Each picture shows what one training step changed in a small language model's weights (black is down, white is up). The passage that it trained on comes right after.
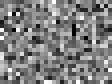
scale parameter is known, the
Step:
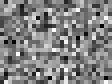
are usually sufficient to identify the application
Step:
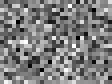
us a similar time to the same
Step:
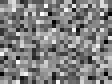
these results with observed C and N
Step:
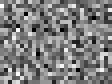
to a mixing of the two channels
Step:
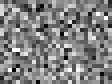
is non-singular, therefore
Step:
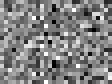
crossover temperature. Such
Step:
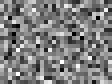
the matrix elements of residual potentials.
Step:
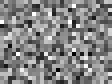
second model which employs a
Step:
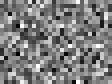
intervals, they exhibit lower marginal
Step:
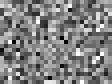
is equal to the Mott energy
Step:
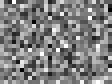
transverse momentum spectrum of photons from nuclear
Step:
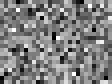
of the Gaussian prior. This is
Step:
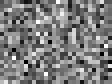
an appropriate sealed gas for
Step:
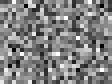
1$ for different degrees of
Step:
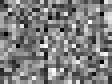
the peak location can be clearly seen
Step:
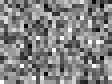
1D chain and then apply the
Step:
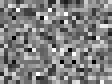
when the momentum transfer increases. Its
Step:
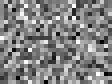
of integrable finite-dimensional continuous
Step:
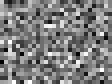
that the set of the left
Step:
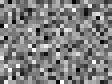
labeled on the left. The
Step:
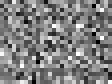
\\ \hline branch & 12 &
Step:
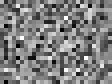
this theoretical scenario a more fundamental theory
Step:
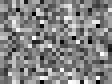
mark $W/t =
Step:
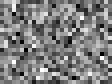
classes, and in such cases we
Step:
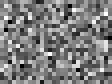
the diagonalizations in spaces of
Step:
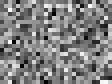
is the same as above, with
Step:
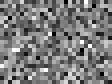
of computational scientists on the
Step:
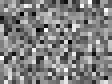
away from the would-be
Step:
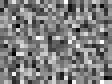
Distribution} To account for the
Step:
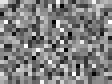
In order to display physical values for
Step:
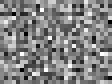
assuming the invariance of the charge
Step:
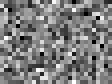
shown in Fig. 5. Other
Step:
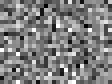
is not taken to be integrated into
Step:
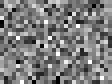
bubble is stable. Therefore,
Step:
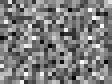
small Schwarzschild-AdS
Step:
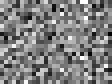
Massive evolved stars like
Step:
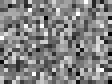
and collision of two DM fixed
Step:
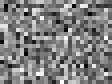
CP-even distribution proportional to
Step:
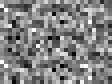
online December 06,
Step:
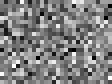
was identified in a composite made
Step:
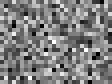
sorted in 8 excitation energy
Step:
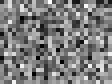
\end{figure} \newpage
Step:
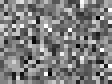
$a_m$ given by
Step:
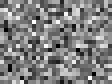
analyze the applicability of the results
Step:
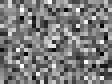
V R} \right)
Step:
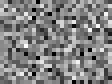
reasonableness of our model
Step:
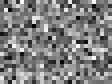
modalities by converting them into
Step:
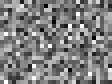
as would be required for stochastic
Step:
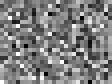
1 mm gaps between
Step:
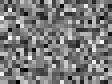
(filled circles) and
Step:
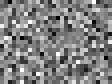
methology in section 3.
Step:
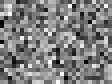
timescale, which is called "the
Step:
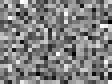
On the surface of a cylinder of
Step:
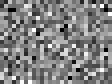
noise of the previous dressing
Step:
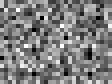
eV. \end{abstract}
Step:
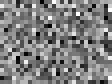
at large $x$, as can
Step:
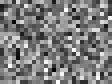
half-light radii, but with
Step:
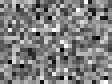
4 lattice units in the transverse direction
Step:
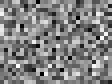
and the lepton sector. In
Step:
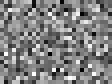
provide two kinds of magnitudes;
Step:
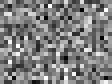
single crystals to study the
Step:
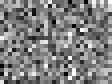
of $A$. Calculations
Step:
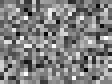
crystal, thus, presents a simple
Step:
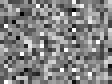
We have checked that the resolution
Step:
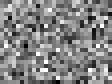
neutral and employs extensive
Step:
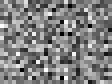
take into account the threshold dependence of
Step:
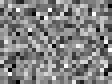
programming problems with box integer constraints.
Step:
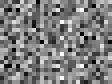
averaged for the nearest three ref
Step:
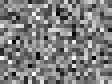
is possible to see how each element
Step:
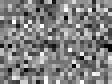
Period (days) &
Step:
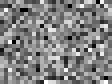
is the derivation defined in the
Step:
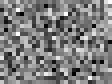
a sphere is the ultimate
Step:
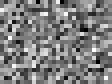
of the original vibrational wave
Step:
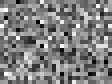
technique. We quantify the expected
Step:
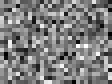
the context of molecular clouds has been
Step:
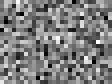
on July 10,
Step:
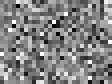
The recommended value is
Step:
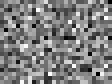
similarity search applications. We design
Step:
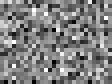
signal and background events respectively.
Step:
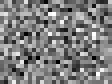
well since only very limited word
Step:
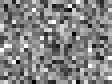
scalar and vector potentials are assumed to
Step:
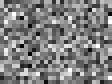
Note, however, that this may
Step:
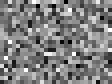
are the chemical potentials in physical units
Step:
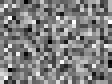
control gimbal functions not only
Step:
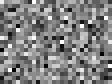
is an enormous amount of
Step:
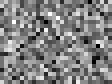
and whistles. In this
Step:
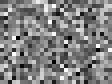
in this compound demonstrated that
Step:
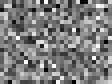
these. Exploring implications
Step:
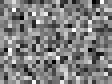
away from the intermediate state and the
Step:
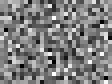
the coordinates or energies in the training
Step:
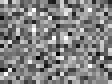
parafermionic coset
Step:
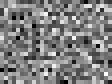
structure. Sequences and structures
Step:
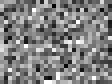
help us to reduce especially the
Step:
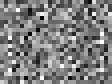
density of a disk galaxy. Since
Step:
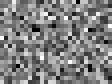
S_{x}\rangle $ and
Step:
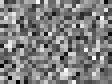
in this regime. Consequently, this
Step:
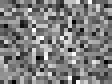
away side yields shows a similar
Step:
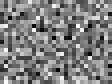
domains.} We advocate that
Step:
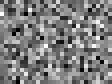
return multiple values, allows theorems
